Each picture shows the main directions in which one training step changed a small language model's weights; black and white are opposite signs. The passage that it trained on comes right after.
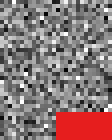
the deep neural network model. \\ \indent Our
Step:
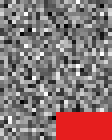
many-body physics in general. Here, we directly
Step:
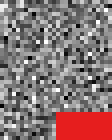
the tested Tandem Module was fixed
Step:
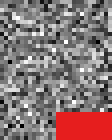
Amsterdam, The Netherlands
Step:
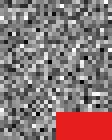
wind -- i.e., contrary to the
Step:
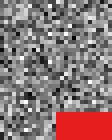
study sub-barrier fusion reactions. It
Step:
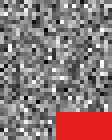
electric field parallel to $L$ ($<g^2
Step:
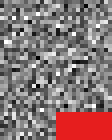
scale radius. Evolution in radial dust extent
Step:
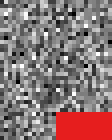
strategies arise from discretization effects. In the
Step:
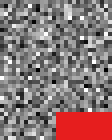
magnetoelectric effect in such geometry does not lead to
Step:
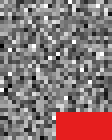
\textcolor{blue}{blue} solid lines represent negative
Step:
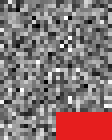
In the $\pi \rho \omega \chi$
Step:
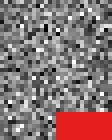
al.}, {\em Metrologia}
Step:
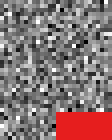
The blue curve is at a height of 0
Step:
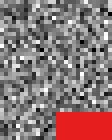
study to validate these tools since an existing
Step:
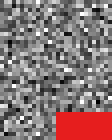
the query we used to perform the exclusion.
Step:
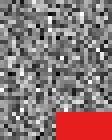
energy for $^{12}$Be + n events may be
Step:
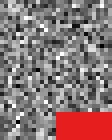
absolute abundances (defaulted to
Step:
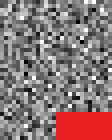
improvement, and the improved accuracies are only
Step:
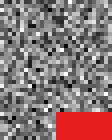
the following numbers of models: \begin{center}
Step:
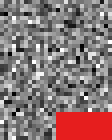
is changed when $B$ is varying across
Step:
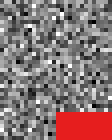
we first revise the notion of good
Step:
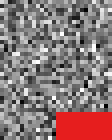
confirming that four had infrared excesses
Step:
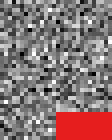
the biased performance of ERM. We also
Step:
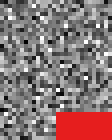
yet been any significant empirical studies showing how
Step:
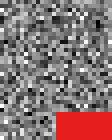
this is like the Richardson scenario
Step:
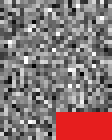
to the behavior of the small fraction of quasars with high
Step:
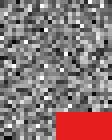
affect Riemannian geometry that
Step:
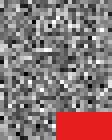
via charge injection from the additional edge channel associated with
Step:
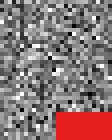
the total UV luminosity of galaxies with different
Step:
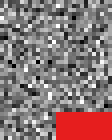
predicted in advance, which requires high data
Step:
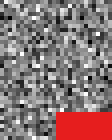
of multivalued wave functions is allowable provided
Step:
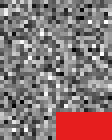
coefficients from the A-IOS to Bob's
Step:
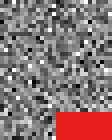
the environment, or the actions and rewards of
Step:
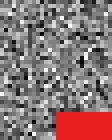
for PRGs. Left panels:
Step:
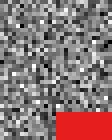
convolutional kernel. To alleviate the
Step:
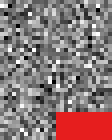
small amount of warping show exactly two
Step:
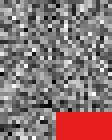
discovered that the customization of
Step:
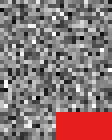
this work, we start with a "best
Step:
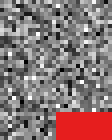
on buyer $\ds j$'s valuation
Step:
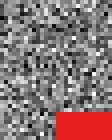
below. The details of the analytic fits used are
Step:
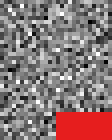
atoms are important considerations in a new search for the
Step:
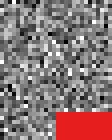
the other hand, if $\beta=1$ then
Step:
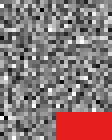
found to be \cite{ppw1}
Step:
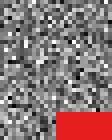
pion energy for spatial momentum $\vec{p}$,
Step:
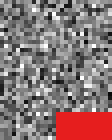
$\ell$ in the test statistics given in Equation
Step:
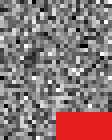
RF graph. Fig.~\ref{fig1}
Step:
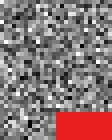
Physics at Polarized Hadronic
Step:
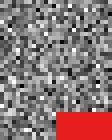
the galaxy size needs further investigation.
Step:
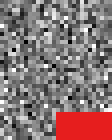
and its (less well-known \cite{11})
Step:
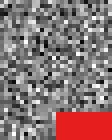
lead to scientific debates
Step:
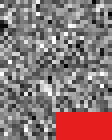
and denoted $\psig$, is useful to understand the
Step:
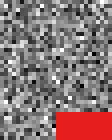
computer simulations, Spence and Koch suggested
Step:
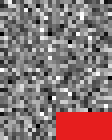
evolution caused by the bar, an effect we have shown
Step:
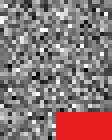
Hamiltonians for the states with different total charges
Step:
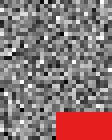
Hz, evolve in frequency as source luminosity and
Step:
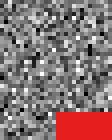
(i) a \emph{geometry generator}
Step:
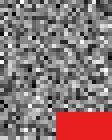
\label{figureQSS} \end{figure}
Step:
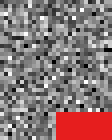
detailed in Methods. The laser is
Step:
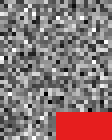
presence of a metallic substrate as this is expected
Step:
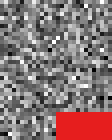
wave is here found to be $= c/\sqrt
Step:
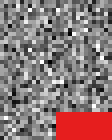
here, and $\uu$ is the velocity, which
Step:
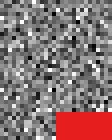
models for the 1192 \AA\ feature are
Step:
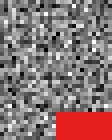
\emph{SMEI} was one of two
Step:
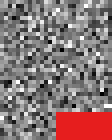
values between 0.5 and 13 L.
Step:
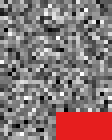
reason for this deterioration is that the repeat
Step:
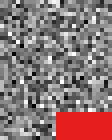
exclude those carrying flux in either of three
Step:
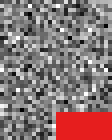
transducer following the input RF pulse.
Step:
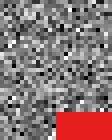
\end{small} \\ \begin{small}{\it
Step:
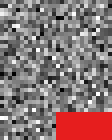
exponential dependence in the critical temperature of the BCS formula,
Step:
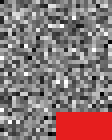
In particular, at the temperature of transition to the
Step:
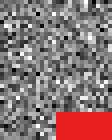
satisfaction and business performance was due in
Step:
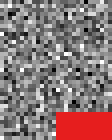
Iida K., Oyamatsu K.,
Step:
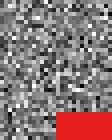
photonic chip is proposed, which is based on the
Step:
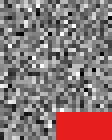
\texttt{\sc dynesty} code.
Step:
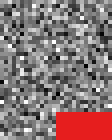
of supersymmetries. To conclude this section, we
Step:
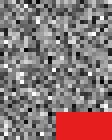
have presented an algorithm that appropriately chooses the input
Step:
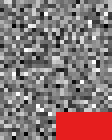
with the relevant boundary conditions. Below
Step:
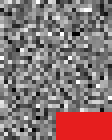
can be written as \begin{equation}
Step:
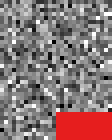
describe the physical properties of these galaxies and discuss possible
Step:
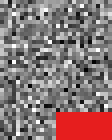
unknown as sumanene of one of the least studied
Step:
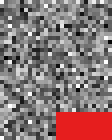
data analysis made the use of HEALPix
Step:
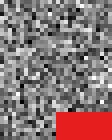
It can deflect all known threats with sufficient
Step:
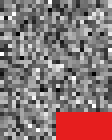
\ \micron$. The maximum sizes are
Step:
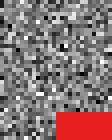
test. For case C, the best estimate of the
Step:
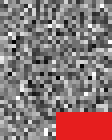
order phase transition at small $k$ is very similar to
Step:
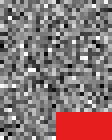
machine learning to model the effect of the
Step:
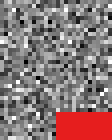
further neighbors is very small and, that
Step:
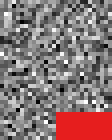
analyzed for anomalies that may reveal
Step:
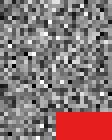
extended target with a length $\geq 1$~mm, the
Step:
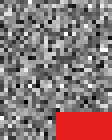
conjugated metal-organic
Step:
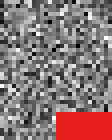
seminar}: At the end of every academic
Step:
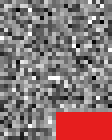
panel shows only the centroids of %each
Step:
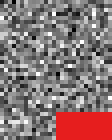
$\abs{\alpha}^2$, and give rise to
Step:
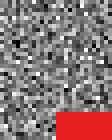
In the lower panel, a small YIG sphere
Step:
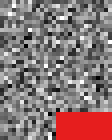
set of team-members, so in
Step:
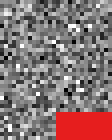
conducted. As shown in FIG. 3
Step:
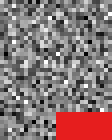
a tutorial explaining how to use and
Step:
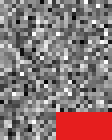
The simulations are less well converged with respect to resolution
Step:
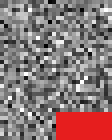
highlighting the similarity of the two flows.
